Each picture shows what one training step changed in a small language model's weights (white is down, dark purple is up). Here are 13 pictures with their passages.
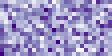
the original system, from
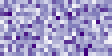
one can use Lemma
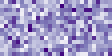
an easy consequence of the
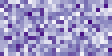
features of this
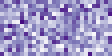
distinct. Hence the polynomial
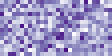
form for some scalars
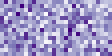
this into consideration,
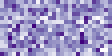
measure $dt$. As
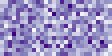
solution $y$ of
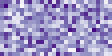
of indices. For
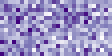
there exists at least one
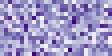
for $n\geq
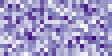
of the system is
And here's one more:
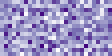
general, $i$,
